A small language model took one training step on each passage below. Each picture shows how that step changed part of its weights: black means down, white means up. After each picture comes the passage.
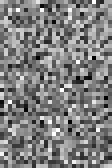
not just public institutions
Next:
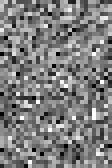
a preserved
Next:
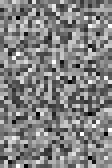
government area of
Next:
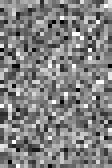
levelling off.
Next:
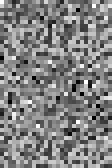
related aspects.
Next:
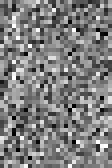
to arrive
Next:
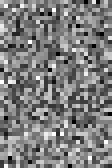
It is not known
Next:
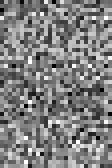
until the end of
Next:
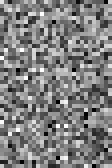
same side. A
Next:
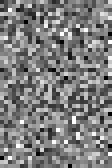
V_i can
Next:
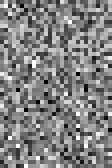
it is an
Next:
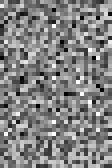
mathematical development
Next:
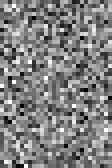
glass electrode
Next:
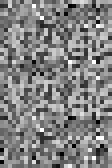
factors such as
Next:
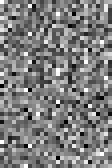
perceptions of
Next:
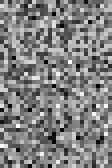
high resolution variables
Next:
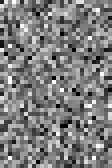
do not exist with
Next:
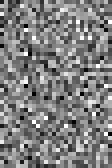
the Spearman
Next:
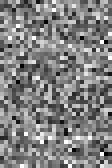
After that,
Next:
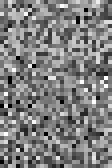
specimens are
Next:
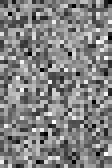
they experience mobility
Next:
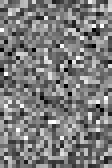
task for the students
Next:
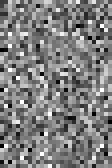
origin and the
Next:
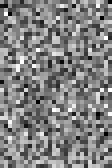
all models produced will
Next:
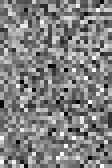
the classroom
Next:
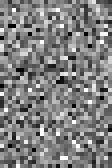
dream without being
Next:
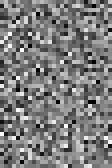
India. The
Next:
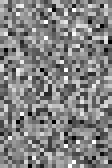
bound and did not
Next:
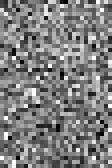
experiment is one where
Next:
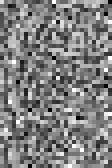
% did not
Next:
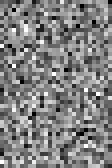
Unit <input
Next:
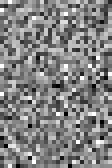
loads of the
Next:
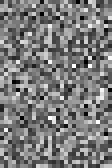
Iron trend shows
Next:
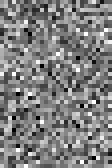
this paper to assess
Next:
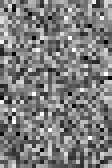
has not only the
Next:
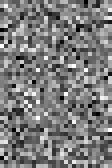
is taken up by
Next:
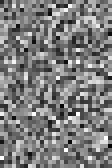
Table 3 lists
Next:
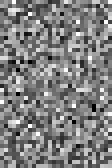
review after comments
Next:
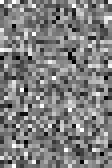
by Fiske
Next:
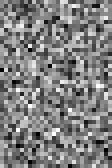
know, learning to
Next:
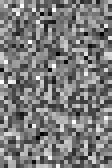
It will be
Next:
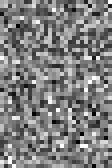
This can be calculated
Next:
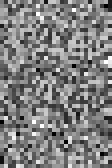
methodology to take a
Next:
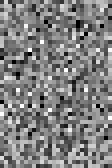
superficial and
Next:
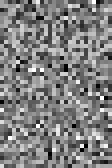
of what is being
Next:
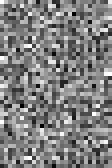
department designed a
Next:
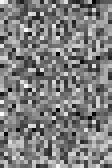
version of the
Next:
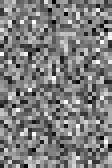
infection goes
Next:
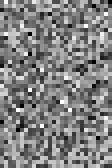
injury. The
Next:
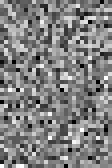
the transition state.
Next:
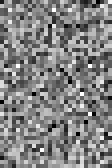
have meaningful
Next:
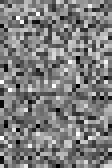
Research practices in the
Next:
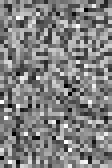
groups and English
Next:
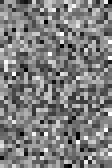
Also, the
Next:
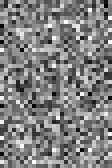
exist. It would
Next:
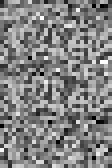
issues related to the
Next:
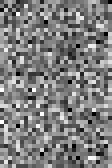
crisis management
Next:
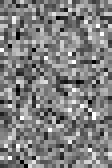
and contused
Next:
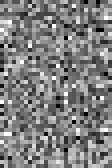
are sometimes related
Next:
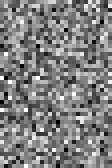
Twitch as
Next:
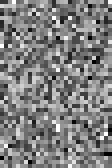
make night
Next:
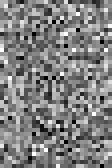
be included in this
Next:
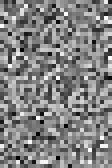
2 month-old
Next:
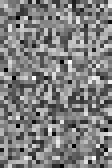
individual activities has
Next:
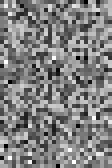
there is an
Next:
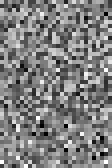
statistical tests were carried
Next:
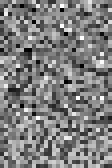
prepreg produced
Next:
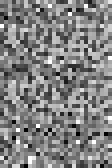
& Technology Research
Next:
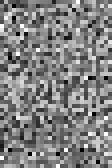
certainty to a
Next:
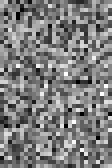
environmental) that
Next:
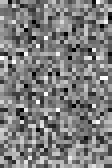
in iterated
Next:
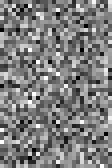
km NE
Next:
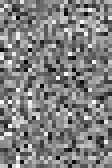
Draft E
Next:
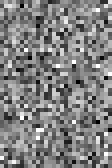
(by at least
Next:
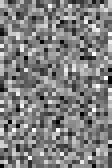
transverse direction of
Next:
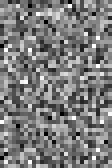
the probe was
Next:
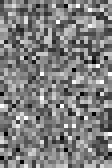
Table 2. In
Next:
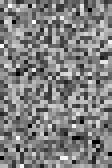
tract and
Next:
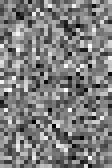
and Q.
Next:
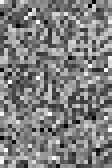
When aiming to
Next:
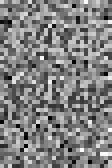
are increases. The
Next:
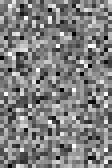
population N=
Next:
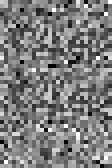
However, the system
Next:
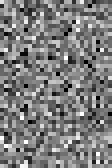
Article Analysis
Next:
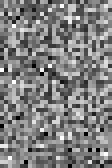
learning from small
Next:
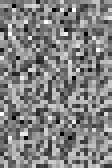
actuators via
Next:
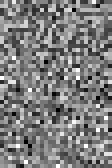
this age group include
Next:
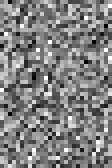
quantitative characterization
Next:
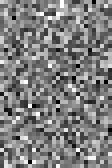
size of variability
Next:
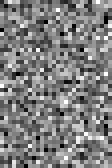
herb commonly
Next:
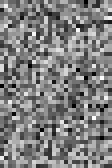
is an essential step
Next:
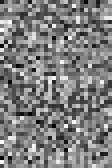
are followed by
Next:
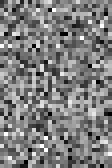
in both men and
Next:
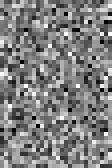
coverage achieved in
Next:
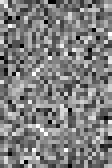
automated systems in
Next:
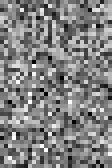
in varying
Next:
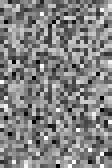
frequency to an appropriate
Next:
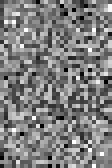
sensor coverage
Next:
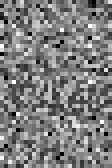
In Engineering
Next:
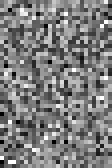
type u_1
